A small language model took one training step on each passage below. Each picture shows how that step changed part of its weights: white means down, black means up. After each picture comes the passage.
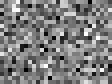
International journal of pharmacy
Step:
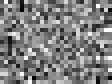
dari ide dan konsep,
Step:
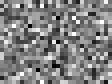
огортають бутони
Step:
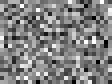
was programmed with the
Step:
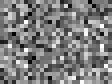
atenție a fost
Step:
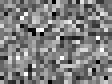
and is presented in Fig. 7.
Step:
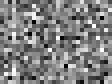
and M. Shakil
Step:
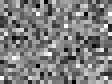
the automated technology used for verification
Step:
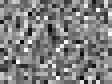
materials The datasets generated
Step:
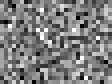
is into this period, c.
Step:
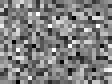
планом выражения
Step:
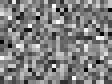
ambition of conceiving a
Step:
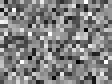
windrowing with an
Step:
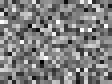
existing system of knowledge transfer based
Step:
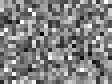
be stored in gas
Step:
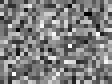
gasto. Mais uma
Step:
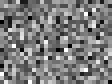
Li C, Gao
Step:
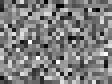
the learning module as Highly
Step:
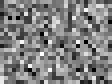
o'z ichiga
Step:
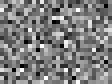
women and 20 men) with
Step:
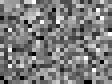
bir qatorda, birlik
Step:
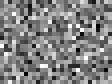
mayor caída en 13
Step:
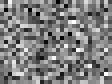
in the upper Strickland
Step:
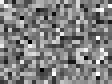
and foot deformity.²
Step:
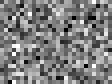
normalcy of life pre-
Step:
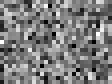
ko'rinishda; va
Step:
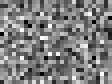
de violencia que se da en
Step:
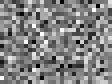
that were mutilated had their
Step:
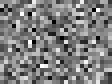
nuclei. The
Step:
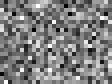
Levels of Compliance with
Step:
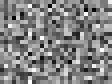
changes in political and governmental
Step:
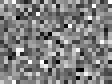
aprendizagem e as funções
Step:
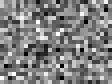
Jadi peningkatan
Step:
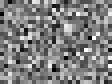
indices (intrinsic
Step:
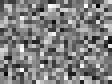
are therefore largely in
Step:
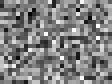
is a postgraduate,
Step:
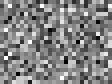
methodology, which reflects the
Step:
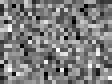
ketdi, suv
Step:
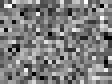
availability and use of
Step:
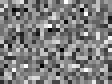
the development of positive values.
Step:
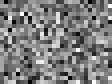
these classes are related to individual
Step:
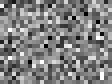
Of 117 entries,
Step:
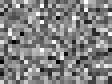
задач урока,
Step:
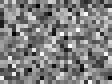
1mmu if m/z
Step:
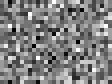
the organizational communication system and try
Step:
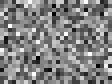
Beziehungen und
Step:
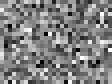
qo'ygan. Ularning
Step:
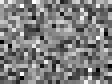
DC charging station and
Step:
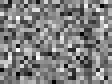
são utilizadas de forma
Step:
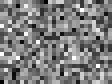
ismlarining oldidan
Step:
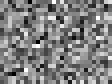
formation of artistic
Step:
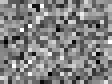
work plan as defined in the
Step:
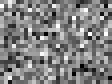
for each $r \in
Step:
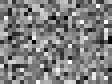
has been chosen as the
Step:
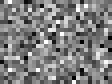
remains widely used due
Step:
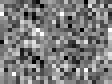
faol va faol bo'lmagan
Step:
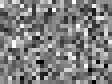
ishini yaratish jarayoniga
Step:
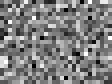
HR documentation HR
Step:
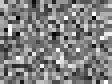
is necessary, in which
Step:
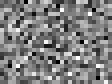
deja de ser preocupante
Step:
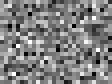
Identify the association
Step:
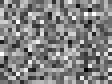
персистиране на
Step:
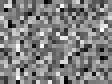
the 4 year and 6 year
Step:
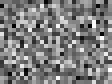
nell'Eneide e in
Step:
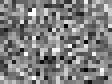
Istadistikal Bago
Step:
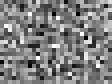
cobertura de copa
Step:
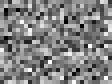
system change. The quality of the three
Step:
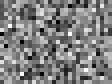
çalışmalarına da
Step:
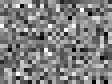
этой статье
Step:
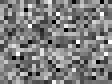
sont traités en détail dans
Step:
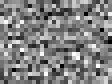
monitored. In this paper, a
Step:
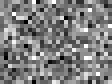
na cultura da cebola,
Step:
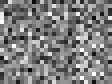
trees were calculated with
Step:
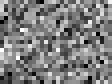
bamboo fiber
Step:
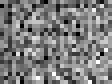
ta'lim yo'nalishida
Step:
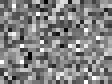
é design de resistência,
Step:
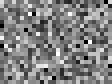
Rio Paraíba do
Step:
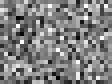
hole, overloads,
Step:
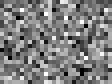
pequeño tamaño
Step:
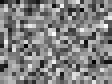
the medicines selected should be
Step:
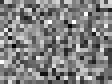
we ran Wilcoxon
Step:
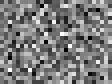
Today's learning systems have
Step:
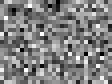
on constant sand delivery
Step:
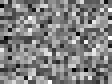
building). The others are
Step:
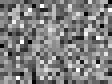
patterns can affect the
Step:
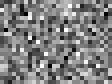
hydrophobic and tends
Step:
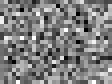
Innovations, TNO,
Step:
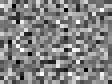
Não existe, portanto,
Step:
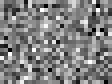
for general education schools and
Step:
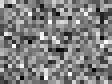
E. Tanaka,
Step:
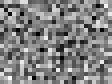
proposed GVNS achieves a
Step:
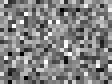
The Social and Economic
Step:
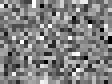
for several times exceed the
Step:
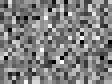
difference on the extent of
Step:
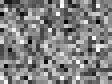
year. Estimated results show that
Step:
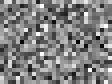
no longer the case in
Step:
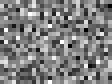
times, resulting in a
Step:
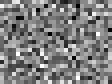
en cierta medida, les
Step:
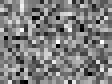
of methods that solve the problem of
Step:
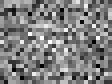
practices. In this theory,
